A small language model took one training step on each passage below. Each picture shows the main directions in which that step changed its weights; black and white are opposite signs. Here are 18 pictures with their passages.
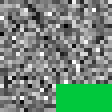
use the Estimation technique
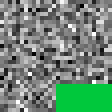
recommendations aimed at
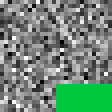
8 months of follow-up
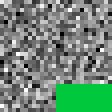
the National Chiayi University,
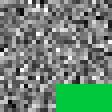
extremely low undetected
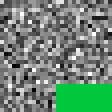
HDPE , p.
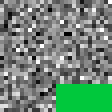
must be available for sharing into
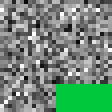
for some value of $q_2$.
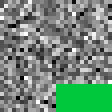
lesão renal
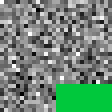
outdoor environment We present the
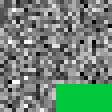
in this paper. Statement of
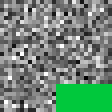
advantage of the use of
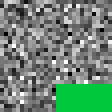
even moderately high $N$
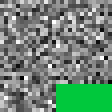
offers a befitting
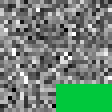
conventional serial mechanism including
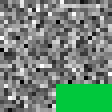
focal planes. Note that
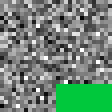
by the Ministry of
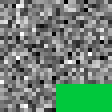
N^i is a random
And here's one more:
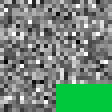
,\delta\phi_2$ approach
